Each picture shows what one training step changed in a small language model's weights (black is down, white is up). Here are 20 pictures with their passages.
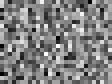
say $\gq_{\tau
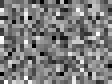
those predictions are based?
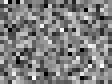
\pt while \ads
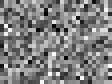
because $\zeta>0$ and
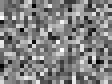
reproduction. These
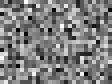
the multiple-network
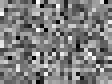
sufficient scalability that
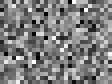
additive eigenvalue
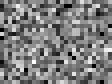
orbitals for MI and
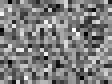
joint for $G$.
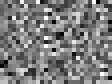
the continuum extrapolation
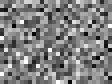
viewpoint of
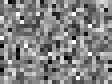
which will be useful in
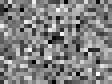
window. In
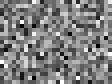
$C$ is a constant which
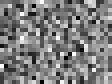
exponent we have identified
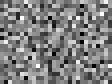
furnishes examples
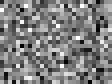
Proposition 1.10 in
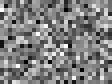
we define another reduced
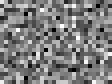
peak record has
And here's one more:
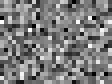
Starting from a random
